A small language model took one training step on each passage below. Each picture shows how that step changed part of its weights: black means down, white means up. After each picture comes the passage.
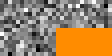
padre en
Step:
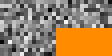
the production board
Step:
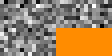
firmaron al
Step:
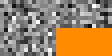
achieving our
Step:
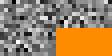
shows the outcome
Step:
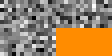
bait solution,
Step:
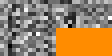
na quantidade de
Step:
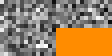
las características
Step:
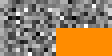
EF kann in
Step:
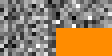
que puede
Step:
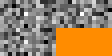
goods. This
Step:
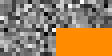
for screening
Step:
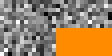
and delay
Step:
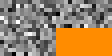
in the period
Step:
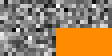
scoring from
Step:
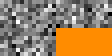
c LL,
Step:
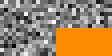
dissertation represents
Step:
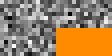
personal relationships that could
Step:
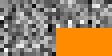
de una serie
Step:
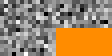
workers have also
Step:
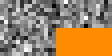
on childhood
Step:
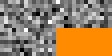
culturally based
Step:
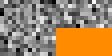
advertisements of marketing
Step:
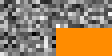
causas que
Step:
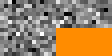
was achieved in
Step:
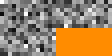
iqtisodiyoti -
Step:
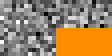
and recovers
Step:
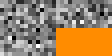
Rai and
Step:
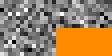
All authors.
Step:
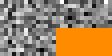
no Brasil, no
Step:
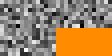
use the software and
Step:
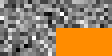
is shown.
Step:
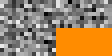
is often the source
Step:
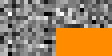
popular. It is
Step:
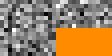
da classe
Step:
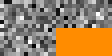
COVID-19 en
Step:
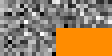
suitable for developing and
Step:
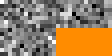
esa milliy
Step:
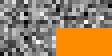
si se parte de
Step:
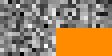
whether provision of
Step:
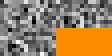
familiares e
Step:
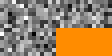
un sistema en
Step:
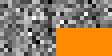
criteria to get
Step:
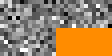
1. Education for
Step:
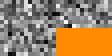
to is the pattern
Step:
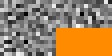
subsystem separately
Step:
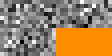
in primary schools
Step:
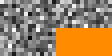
tahlil qilish,
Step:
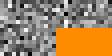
of the 3D
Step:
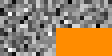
Thus, the results
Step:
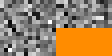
correspond to the general
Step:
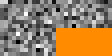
Filologiya fanlari
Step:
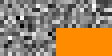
drive more
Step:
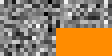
with SPSS
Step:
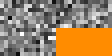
the traffic
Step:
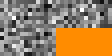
plastic product
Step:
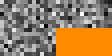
hayoti va ijtimoiy
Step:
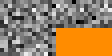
at RAU
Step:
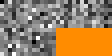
to meet various
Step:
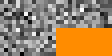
Data curation:
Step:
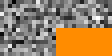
conceived by us
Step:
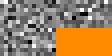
2013). A literatura
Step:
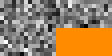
to isolate.
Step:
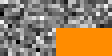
основанные на
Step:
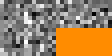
makon va
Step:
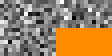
shakl) bilan
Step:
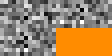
, and is
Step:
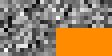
no ha de
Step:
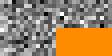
was used. A
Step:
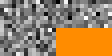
who meet the
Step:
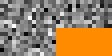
yoshlar 25
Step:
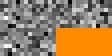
where cross section
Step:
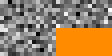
les formats,
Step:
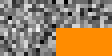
the correct organization
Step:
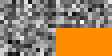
to address and limit
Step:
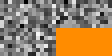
indigenous cultures
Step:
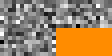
in transformation of the
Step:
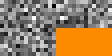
standard ShEx).
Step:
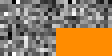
temperature profiles.
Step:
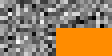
SVS development
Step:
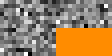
muhim xususiyatlarga
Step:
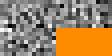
investment between those
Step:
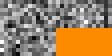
graft percent after
